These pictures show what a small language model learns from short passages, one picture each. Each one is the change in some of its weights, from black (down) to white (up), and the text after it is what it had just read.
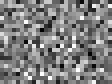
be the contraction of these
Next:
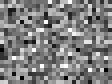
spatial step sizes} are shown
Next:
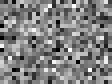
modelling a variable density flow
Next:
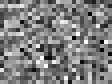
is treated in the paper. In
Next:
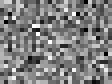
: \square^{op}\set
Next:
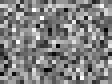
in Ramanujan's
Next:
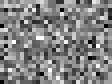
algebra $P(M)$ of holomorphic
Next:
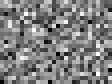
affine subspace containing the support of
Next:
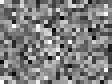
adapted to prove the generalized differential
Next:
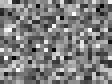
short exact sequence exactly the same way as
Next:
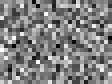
decompose $\partial W \cong
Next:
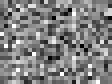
gamma}), we get an element
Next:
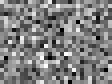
even less is known. The main
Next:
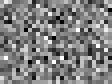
\cong \underset{n \to
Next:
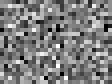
it suffices to show that it is
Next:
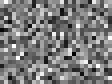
\geq 2$ and $t
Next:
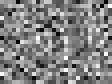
be easily described by words in
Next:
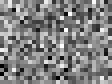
right of the entry below}} \\
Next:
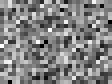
the symplectic
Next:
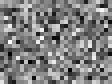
U})$ from ${Y\times
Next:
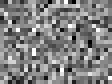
described by the canonical equations $\dot
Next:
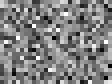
$G$-module $X$ the
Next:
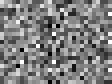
an analysis of orbital stability is that
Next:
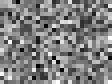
linearization order two, the dimension of
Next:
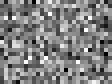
from the system to potentially learn
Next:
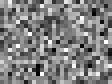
the uniform Lipschitz property of
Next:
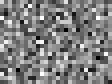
truncation of the Taylor
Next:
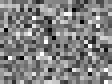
of $F$. Let $\phi$
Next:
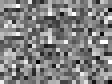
to show that $S\cap
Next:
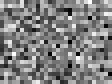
represents a population density and
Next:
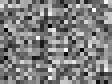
to palliate this
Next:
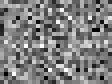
but in this paper we only consider the
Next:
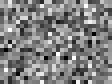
the restriction of $S^\P$
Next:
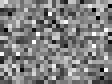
economics, this paper may
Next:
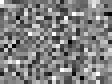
$|Y|=\kappa$ and
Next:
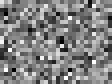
0 \end{displaymath}
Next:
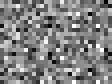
that do not contain any character of square
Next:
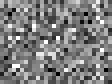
Journal of Nonlinear
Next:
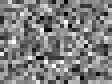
for quantum invariants. These
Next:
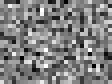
we could. The two-grid
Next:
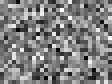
we only consider connected graphs, which means
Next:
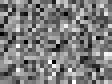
trilinear Kloosterman
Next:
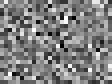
zeta values, then one could define
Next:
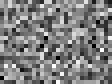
the sum of output errors,
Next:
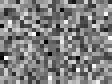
isomorphism, which in particular forces
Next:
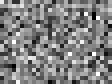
giving a bound of the norm of
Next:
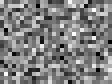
que tout au contraire
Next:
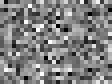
Then $X$ has spectral
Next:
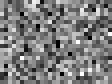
(\ref{eq11}) we deduce
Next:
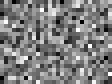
than more interesting ones from
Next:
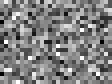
load damping, as can
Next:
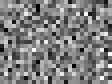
matrix of the nonlinear control}
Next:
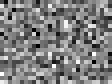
singularities worse than ordinary double
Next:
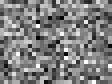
without any loops or multiple
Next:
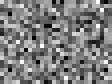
simulations. We conjecture that this
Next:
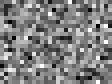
B(\sigma)$. We have a
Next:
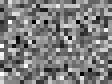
is chosen 300 Million
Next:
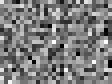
us compute the Seifert cohomology of
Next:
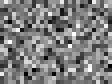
\geq 1$ and $K
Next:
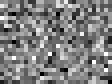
$$\left( \delta A_j
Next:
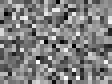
eigenvalues. \end{theo}
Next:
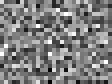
need to consider the finite number of small
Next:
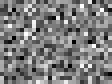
1}. {\it The function
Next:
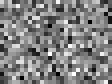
that the diameter of a section is
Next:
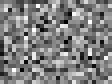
Bhabha Road,
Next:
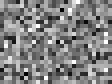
must correspond to a diagonal close to the
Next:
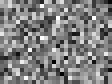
the field $\bf Q_p$
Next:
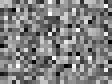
a suitable faithfully flat base
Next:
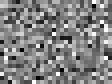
velocity is constrained at a zero
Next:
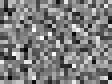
mixed-integer nonlinear program
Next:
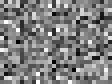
phenomenon in the
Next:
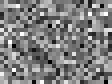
and straightforward calculations show that
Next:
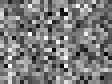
proposition \ref{prop2},
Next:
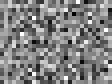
of the sparse system.
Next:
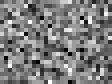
terme d'erreur de
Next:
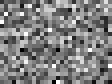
an integral over {\it pure}
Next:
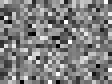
\quad |y|\to
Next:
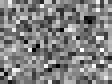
the vector fields in the spatial domain
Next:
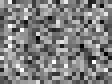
Theorem \ref{thm:
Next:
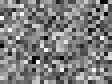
be \textbf{multiplicative}
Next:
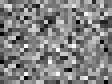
infinity'' are not anymore
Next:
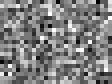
to an arbitrary (possibly
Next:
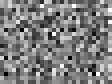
the plane, and the first equation of
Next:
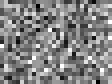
point at $t=1$
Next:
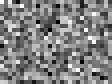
studied by Grisvard
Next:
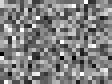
$k$ to minimize
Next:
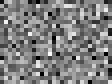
there is not a sharp separation
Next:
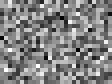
the elements of order $p$ in
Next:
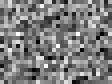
the plane. Thus we have the following
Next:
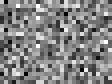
determines the coset of
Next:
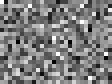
Let $\varphi_1\in
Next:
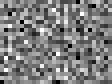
cubic equations involving the third
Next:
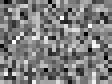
A_m^n = \dim
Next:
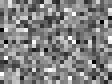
the representation theorem, a typical element
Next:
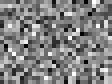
transformations can preserve topology well.
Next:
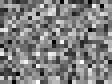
such that $U_i =
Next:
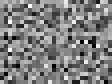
the actions of the quantum
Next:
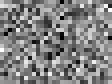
$\Pic B$. Ruling out
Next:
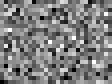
\newpage \ind The adjoint
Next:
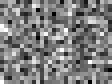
links urlcolor=blue
